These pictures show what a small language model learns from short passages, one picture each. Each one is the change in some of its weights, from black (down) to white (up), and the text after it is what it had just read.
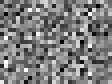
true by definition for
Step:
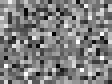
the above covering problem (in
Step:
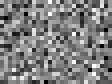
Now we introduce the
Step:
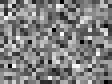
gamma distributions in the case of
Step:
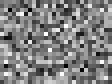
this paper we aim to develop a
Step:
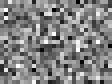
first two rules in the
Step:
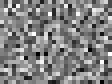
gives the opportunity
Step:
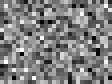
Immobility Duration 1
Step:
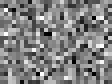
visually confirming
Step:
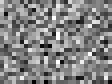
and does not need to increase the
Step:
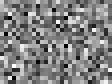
Poundo Yam 0
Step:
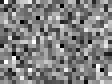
construction lines and registration
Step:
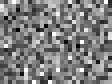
were used for data presentation, while
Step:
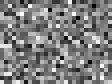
its reduced boundary. Then, there
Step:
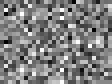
different classes, leading to
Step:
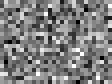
Mars exploration
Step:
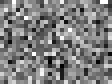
pair $(X,W)$ in the
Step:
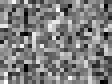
restoring the joint surface
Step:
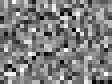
a regular element; \item
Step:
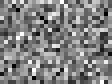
of bluetongue
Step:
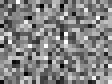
e o índice de
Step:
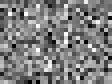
patriotism, to
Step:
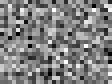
hunting is led by
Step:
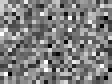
sizes were calculated using
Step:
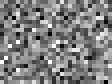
The straight-line
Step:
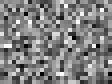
at 0. Then, with
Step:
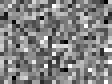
and ER above 0.30.
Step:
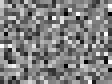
is needed for many questions.
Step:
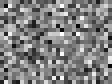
SEBS and subsequent
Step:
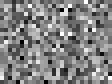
intestinal obstruction due
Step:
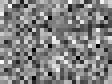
of its child elements are also
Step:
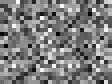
To condense the
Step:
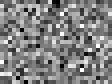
were considered. Magnetic
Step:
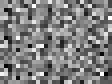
is a family of theories
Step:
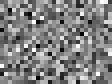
to Fisher multiple range
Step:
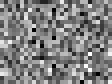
of that, the WWTP
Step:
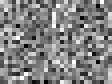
enough to establish the
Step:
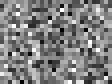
consider its long-term
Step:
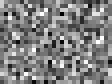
with respect to the first
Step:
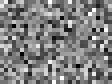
for long-run* -
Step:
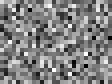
$T$. In other words,
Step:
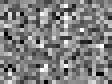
an a priori estimate
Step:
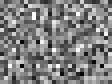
suggest the possibility
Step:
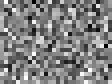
beamline of the ALS
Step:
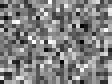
SdH of Low
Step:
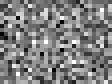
the current study, being
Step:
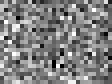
\Theta_F$. Then,
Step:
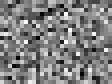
novel for time scale analysis.
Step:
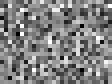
many CH side chains
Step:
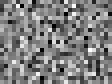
(involving the possible
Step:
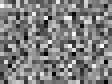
measures. Next, we
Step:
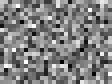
dividend payout
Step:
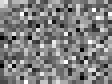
corrugations on tape
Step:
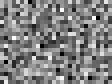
β -ketonic
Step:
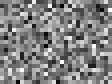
new coronavirus across
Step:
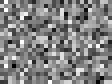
actual result from 1st
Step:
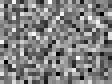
respectively. For the purpose
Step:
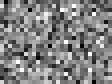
dynamics. Computations
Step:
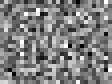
nonpreventable (age,
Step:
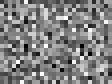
event. A direct application of
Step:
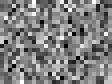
steps of the encryption
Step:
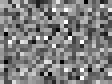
destabilizes and
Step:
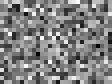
Set as an extension of the
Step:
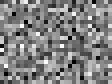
power generation, which uses
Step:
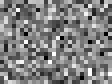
to international events such as
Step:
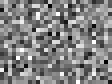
Control: All
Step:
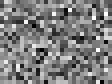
energy, $E$ as follows
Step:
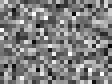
esastır. Bu
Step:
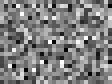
leadership positively
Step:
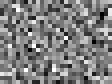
by the caregiver.
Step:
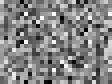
to 10 min. We note that
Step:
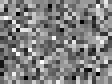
marginal means a.
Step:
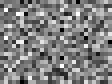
now one we assume the standard
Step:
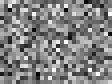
* Procurement Officer
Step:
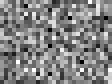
to dental services such as
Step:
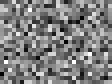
short term, measures should
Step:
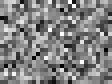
during 21 measurements was
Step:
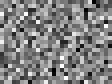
were not used frequently on
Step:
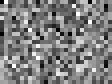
derivatives of its
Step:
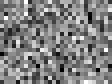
\centerline{ A new
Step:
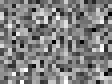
not be identified with a linear
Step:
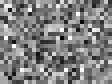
error and coefficient of
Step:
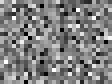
we have that $z$ has a
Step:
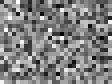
serous or pus discharge
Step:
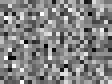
a massage oil in
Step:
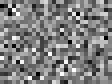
stakeholders, online
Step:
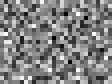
Rejected PE
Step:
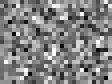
preserved, with a vertical
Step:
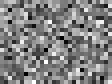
means that the information contained in
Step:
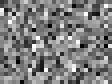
f \parallel_p +
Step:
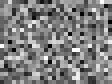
Turbulence here.
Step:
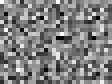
of why an additional
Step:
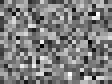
\item Direct eigen
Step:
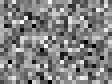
South African
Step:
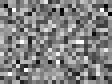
they are integer-valued.
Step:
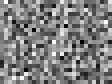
that of seizing the
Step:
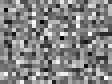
2. All issues in
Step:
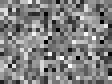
Accurate evaluation of energy
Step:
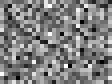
all lesions. In this study
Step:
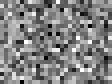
Acid D. N.
